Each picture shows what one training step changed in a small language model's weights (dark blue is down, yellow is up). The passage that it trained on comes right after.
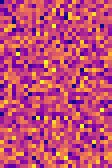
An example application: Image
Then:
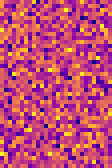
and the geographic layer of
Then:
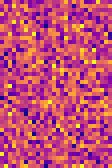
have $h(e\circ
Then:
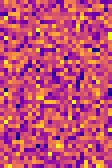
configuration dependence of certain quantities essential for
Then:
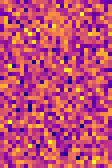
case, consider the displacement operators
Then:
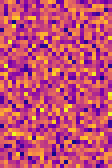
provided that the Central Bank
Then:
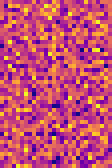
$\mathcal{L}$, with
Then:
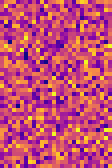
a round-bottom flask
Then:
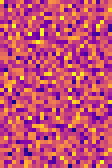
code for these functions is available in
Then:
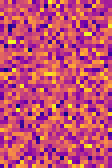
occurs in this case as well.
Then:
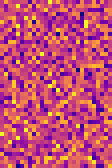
other methods} Other studies in the
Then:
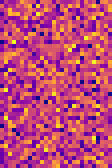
electricity expenditure but
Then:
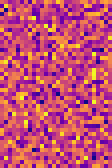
Upskilling countries
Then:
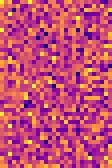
while Nielsen (2002,
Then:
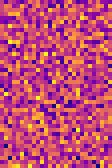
same meaning, but the quantities
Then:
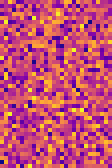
12. Conclusions Given the
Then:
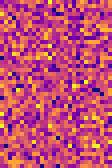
using tactics of the
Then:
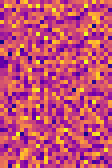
& TIPPLE,
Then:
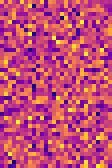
would possess special stability properties. This
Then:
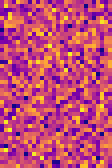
We estimate the last term on the
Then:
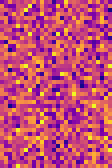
laws, norms, and institutions,
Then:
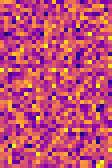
also more expensive than other
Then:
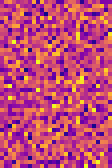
the increase in light intensity where as
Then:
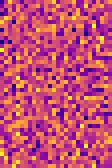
8. Line diagram of
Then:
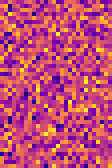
who do not have information and
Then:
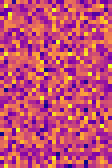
We will also see that for all
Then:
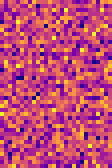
levels of contaminations due to
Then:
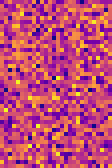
the training, and anomaly scores
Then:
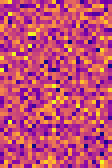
where we have introduced ${\vec
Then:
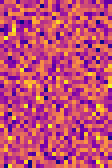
different perceptions of each term and
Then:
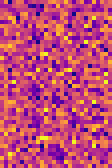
Unakoti District of
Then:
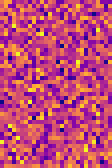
its eigenvectors. We also
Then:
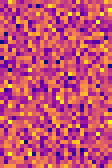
if $H$ were not
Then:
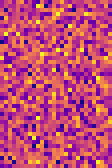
dark matter peaks. The lower panel
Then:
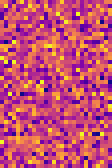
occurs for $\theta_{\bm
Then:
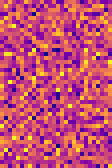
extent and thereby the data is less
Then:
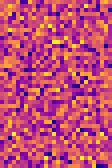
better electrochemical performance compared to
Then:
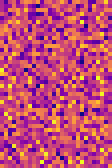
we define $1\msh
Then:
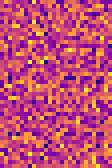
the above theorem, we say that
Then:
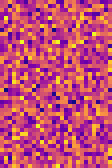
region around the stellar wind and
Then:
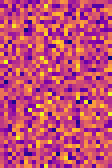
on placing the system in a
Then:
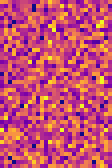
arbitrary operator constant. We need the
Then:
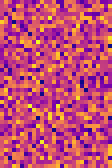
voltage at the first bus,
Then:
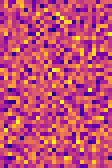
detecting subtle nail
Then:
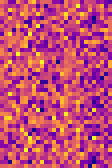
JE, Moses
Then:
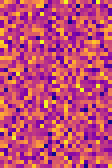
conclusions, it seems that we are
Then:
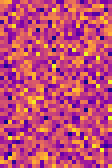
it is point like, and occurs
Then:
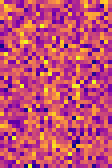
a Radio Local Network),
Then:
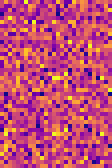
\Lambda^{a}_{\phantom a
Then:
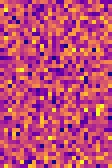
main concern is to profile the
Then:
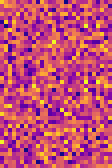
ranking highest with a high
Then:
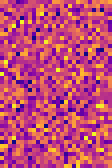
for instance design principles would broaden
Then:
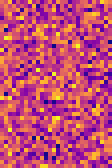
Nisiforou O.,
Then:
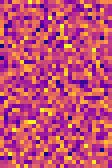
smallest by 2, and so
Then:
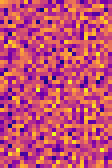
we collect estimates satisfied by
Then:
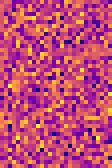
population, in addition to an
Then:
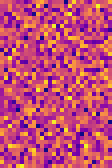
including in particular a signature
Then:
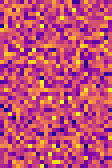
is a Hilbert space with a scalar
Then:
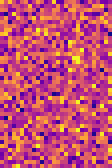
depends highly on the rank; we
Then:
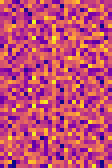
$G$ is dense.
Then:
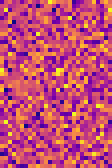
does not, imply the failure of
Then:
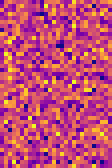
However CP-ABE schemes to
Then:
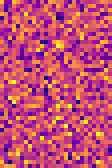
time-scale of spin evolution.
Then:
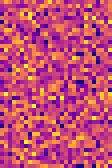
seeds Folate 500
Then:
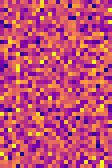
existence of a global solution for the
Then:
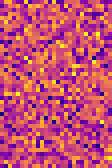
Proof: By assumptions (a)
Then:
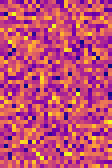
outcomes in the postwar period.
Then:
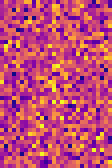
conclusion holds for all $0
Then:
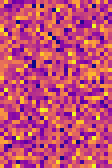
Diego Morlando:
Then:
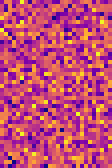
model is anisotropic. To this
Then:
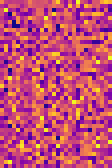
to enhance performance for the high
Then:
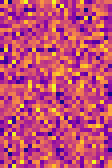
with an affine connection $\nabla$
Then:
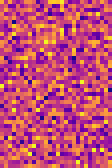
(5%), for reasons that
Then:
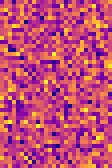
basis, authors recently demonstrated that diverse
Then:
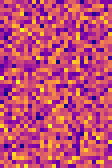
the energy dependence of the ratio of
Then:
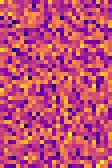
selected as the candidate individuals.
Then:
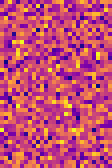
software products and reducing the security of
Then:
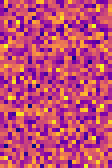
5th order polynomial as the
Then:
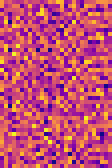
2.2, we describe the
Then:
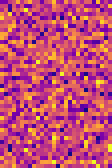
households or people who have
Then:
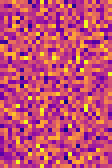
signals, to generate control signals to
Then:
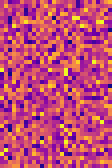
in the study of finite free
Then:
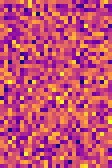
can be debated whether they
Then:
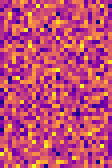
\mathfrak{I}, \partial
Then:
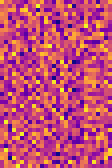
represent observed data, with the
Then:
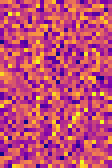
whereas for energies below zero, $
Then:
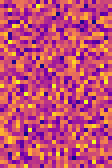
who answered that their
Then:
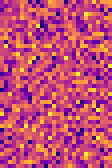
interaction between DE and DM.
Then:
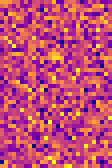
we have \begin{align*}
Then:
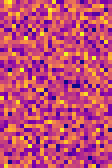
respect to \(t\), we
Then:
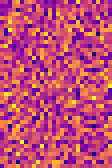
the case of the alkali
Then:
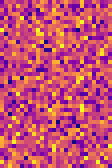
function $G_0$ for
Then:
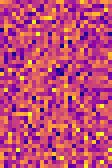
is lowered can be evaluated within
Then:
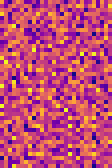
zeros of the operator
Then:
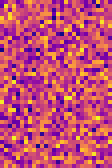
align with the findings on participants'
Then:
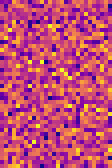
switch to the dynamical properties found in
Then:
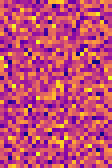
38% of the country's
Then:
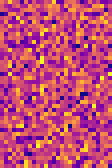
be extended to an analytic function in
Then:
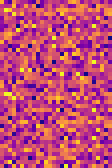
monomethyl ether
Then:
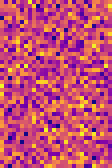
M., Kuchma,
